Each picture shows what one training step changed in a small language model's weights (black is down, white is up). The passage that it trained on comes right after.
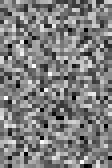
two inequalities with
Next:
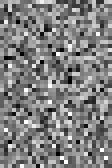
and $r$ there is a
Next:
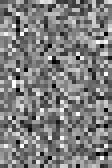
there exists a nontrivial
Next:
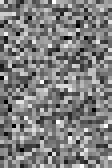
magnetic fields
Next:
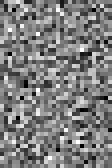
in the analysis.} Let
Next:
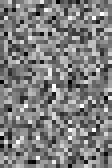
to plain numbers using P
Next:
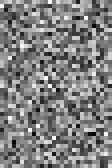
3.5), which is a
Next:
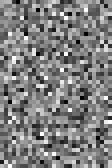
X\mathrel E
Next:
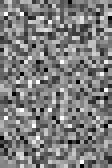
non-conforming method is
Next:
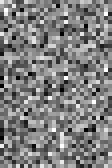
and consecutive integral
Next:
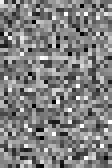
and \ref{theorem 2}.
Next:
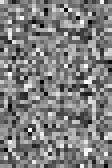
the boundary torus, points
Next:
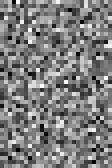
is observer independent, as
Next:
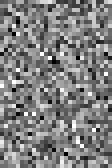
there exists exactly one integer
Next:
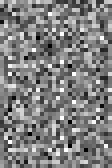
of symmetries and
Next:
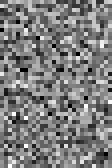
groups ${\cal G}_{\Sigma}$
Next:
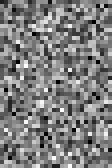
$S$ be chosen to
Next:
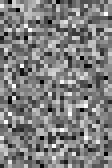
student chapter.
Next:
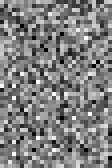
of all of its controlled
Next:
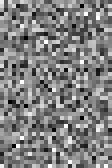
\quad \mathcal{D}
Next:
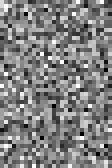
subject classification:}
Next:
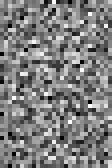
numbers (for all p
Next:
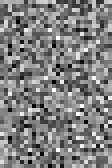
for the same parameter pairs as
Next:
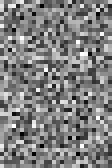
\cite{l}). This
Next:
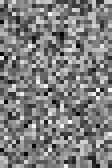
of Lipschitz
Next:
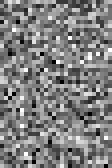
have shed some light on
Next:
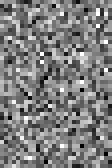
exact sequence $$0\lo
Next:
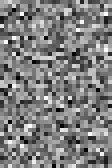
$ forgetting the
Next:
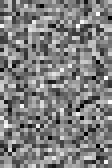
is the same, but with
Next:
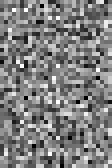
tree) with radius
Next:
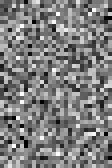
procedure is more
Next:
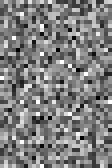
as well). We outline this
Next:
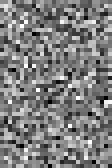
$F$ belongs to
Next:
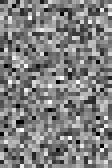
and $E \wedge g$
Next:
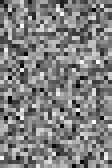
in a position to apply
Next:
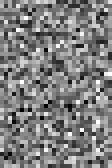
160), it follows that
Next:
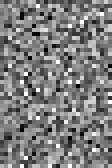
$\mu$ denotes a
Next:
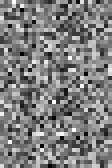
physics. For
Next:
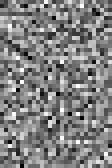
on any properties of the RW
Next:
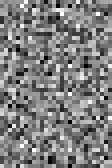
by the potentials
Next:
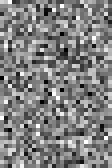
degree elevation with an
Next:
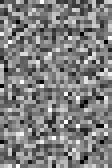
we could define a functional
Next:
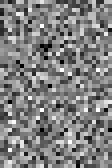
right comodules over
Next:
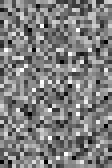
finite group acting on both
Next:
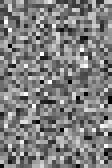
a renormalisation algorithm
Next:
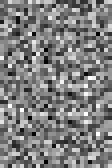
are algebraically independent if there
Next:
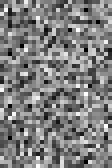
numbers of corridors
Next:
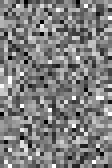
to provide a {\bf second}
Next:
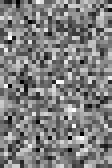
Morse map $r$
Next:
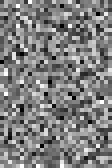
similar and has been widely
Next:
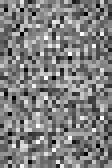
\label{gent} Let
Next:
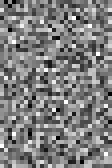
S$. In this case, we
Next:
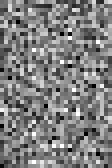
by solving the minimization
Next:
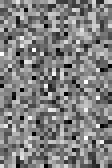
giving Brown's
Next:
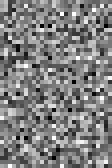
for each $\I$, we consider
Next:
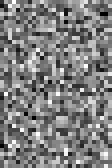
the discretized equation
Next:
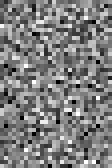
$E$ be the set of
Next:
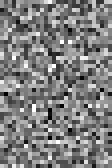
point of $ M $. We
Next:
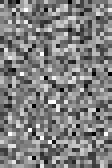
linear word which is an
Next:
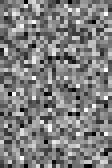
fluid is pushed
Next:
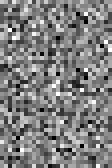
part of the proof.
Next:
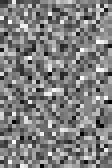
behavior of the
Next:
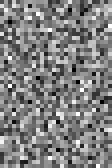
example of an intelligent
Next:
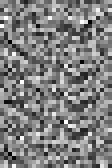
that the fact, that the first
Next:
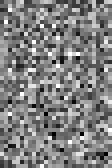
abstract theorem}
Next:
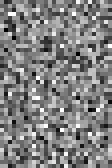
an almost \ka
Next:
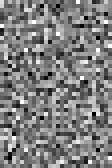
assumed. Second,
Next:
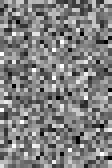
from known ones, which
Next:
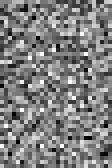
full rank valuation has
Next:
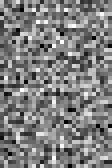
orthogonal projection
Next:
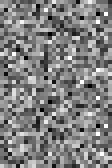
-- by the finiteness
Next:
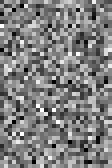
an S-ring over the
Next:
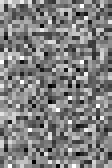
and } \qquad \left\{
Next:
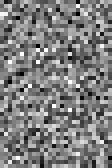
Jacobians of
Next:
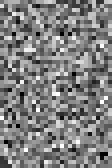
all experiments, the
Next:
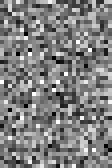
the external load
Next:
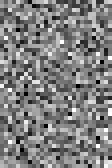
$\sum_i in_i
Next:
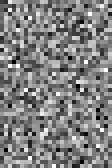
provide an analytic and a
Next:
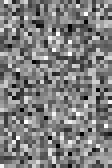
$\bx$ of the
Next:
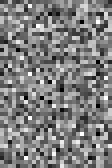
is a direct summand of
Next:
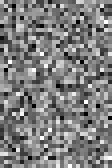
static background
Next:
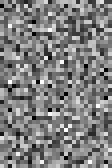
$J_A$. For the
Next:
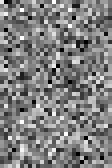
earlier version of
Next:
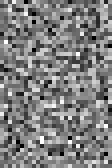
space allocated in
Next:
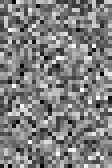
proofs are presented and
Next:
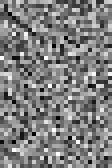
that $\tilde{h}$ is
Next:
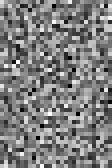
as a $2gk
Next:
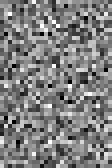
total mass of
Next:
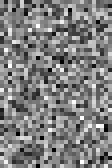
except here we have
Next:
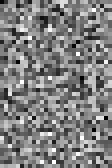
induces a morphism of
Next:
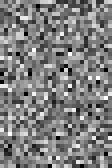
sequence $R_n \in
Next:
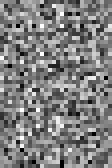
over all edges issuing
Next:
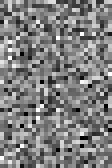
theoretical analysis.
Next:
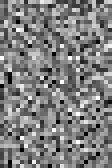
if it commutes with the boundary
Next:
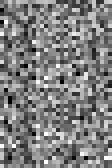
graph and outputs the
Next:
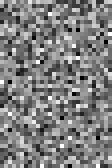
of compact operators. In the
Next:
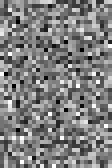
when a splitting exists,
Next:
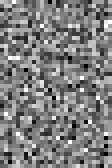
transition equations depending
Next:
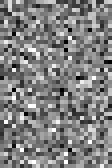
the convenience of the
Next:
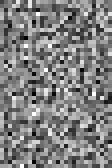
= (\lambda + \mu
